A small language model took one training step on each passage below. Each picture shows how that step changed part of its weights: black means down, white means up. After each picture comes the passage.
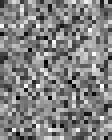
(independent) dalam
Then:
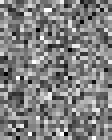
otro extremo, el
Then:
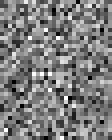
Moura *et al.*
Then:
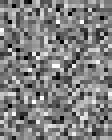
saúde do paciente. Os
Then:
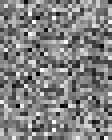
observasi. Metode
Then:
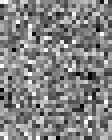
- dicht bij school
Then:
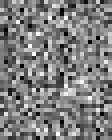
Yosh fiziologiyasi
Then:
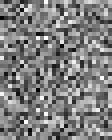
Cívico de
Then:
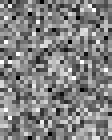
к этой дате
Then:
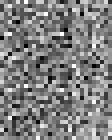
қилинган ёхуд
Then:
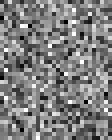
long de la vie
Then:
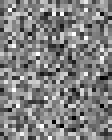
C., THORN
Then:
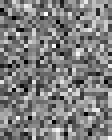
completa, que va más
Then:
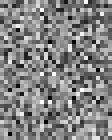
als zwei Monate nachdem
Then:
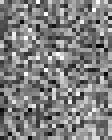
etib turgan bir
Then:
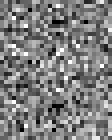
altezza del
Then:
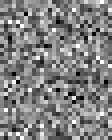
zaxirasining mavjudligi
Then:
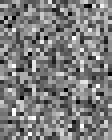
фанлари доктори,
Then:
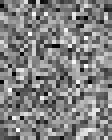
які розробляють і
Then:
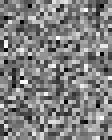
envie forte de
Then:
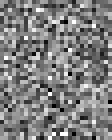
solo como un trámite
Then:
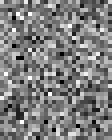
технологій навчання (от
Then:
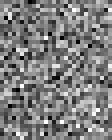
Educação Ambiental, Brasília
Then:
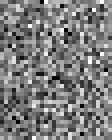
más cortas; el
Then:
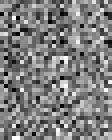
outra função além da
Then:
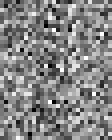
ma'no "to
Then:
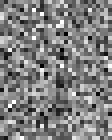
musiqa pedagogikasining asosiy
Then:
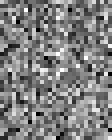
o‘z fikrlarini
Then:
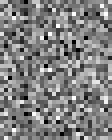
Unterstützung der
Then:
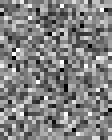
systems is a modern
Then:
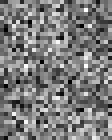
va lazerning nurlanish
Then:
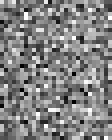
oleh pemerintah.
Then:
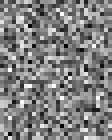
етапом є
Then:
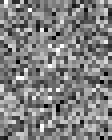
bilim beriwdiń
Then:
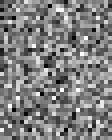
rangka memperoleh
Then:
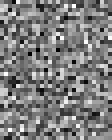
măsura în care
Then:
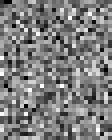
использования цифровых
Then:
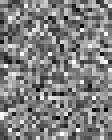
XI dan XV Desa
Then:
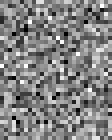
le ferite e i
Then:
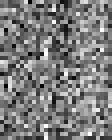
método numérico útil
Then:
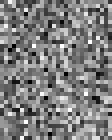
ferramenta pedagógica
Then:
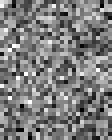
debates with regard to
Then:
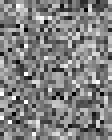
da pesquisa qualitativa:
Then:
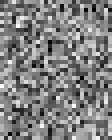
балконы и
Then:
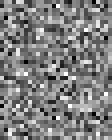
امر بدیهی
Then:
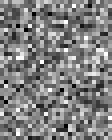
to which DE meets the
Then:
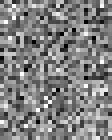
a intégré
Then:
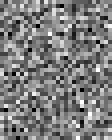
menyatakan bahwa ada
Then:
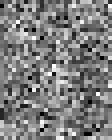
erta yetilishiga
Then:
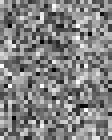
будем понимать
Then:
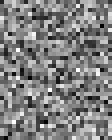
ijod turi.
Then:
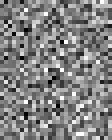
proposto, não é
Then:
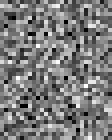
منتج السلم
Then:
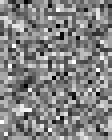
and Teachers and
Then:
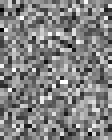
podemos definir o conjunto S
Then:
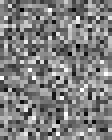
zona. No se trata
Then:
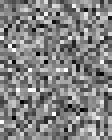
possivelmente o tempo
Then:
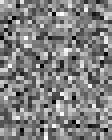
encerramento de turmas
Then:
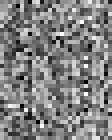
ва мустақил
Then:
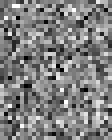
do cliente, de forma
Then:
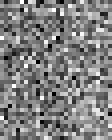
Ishlab chiqarish tizimi
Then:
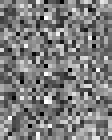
дер кезінде
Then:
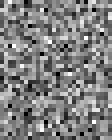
условиями⁶. Что
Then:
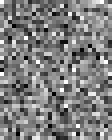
apresentam irregularidades
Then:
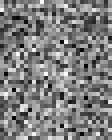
paridad nula y un
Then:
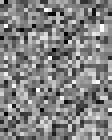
artículo original, con un
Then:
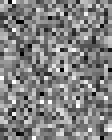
cromosoma 21.
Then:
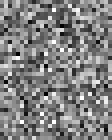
Аналіз сучасного
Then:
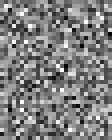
controle efetivo dos seus
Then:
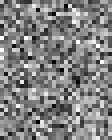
autonomia, responsabilidade,
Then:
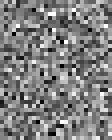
estudos, é de 3
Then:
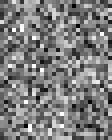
baholash dasturlari mazmun va
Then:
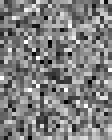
tenglamaga olib
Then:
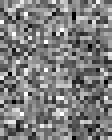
milliy istiqloq
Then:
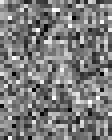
представниками різних
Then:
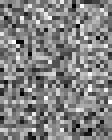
puisi ini berulang
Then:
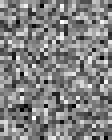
dan Aryaningsih
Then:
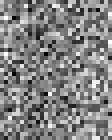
управління рішенням на
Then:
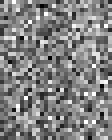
til va jamiyat munosabatlarni
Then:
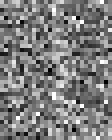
ushbu jarayonlarni boshlab
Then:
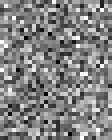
соціальної політики
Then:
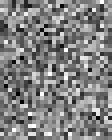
del core y la
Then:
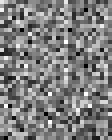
świata i
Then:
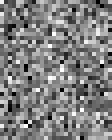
designed as a solution
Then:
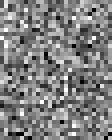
din care este greu
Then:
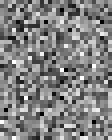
R\$ XX,XX
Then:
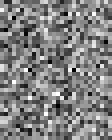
Sociologia. Para a
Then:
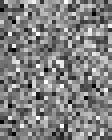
grave situación económica,
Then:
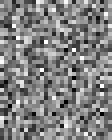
Encyclopedia of
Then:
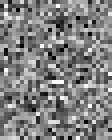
çok zorlanan
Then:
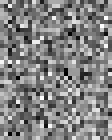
АГ и ее
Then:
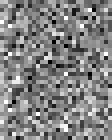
этапы на формирование
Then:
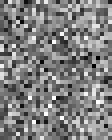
imkonini beradi. Umuman
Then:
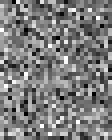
groups" and the
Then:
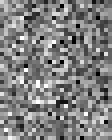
is a specialist with
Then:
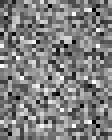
schermo*, pp.
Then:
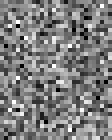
Shu bilan birga,
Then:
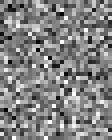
conforme o dialeto
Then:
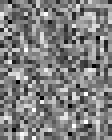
ва бу соҳада
